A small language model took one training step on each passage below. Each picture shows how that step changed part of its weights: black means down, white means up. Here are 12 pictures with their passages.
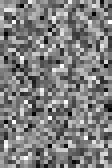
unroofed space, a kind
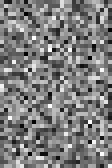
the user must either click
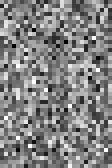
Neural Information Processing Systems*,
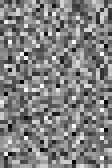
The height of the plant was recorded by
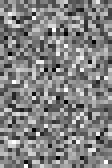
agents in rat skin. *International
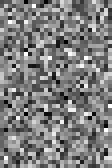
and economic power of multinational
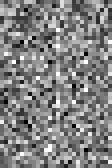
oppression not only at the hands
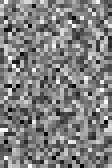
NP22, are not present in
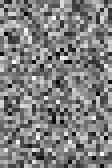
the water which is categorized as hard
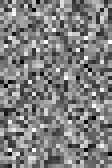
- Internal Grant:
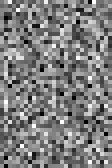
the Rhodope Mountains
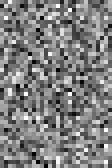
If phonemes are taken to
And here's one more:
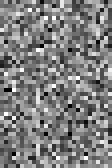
Department, STFC), Adrian
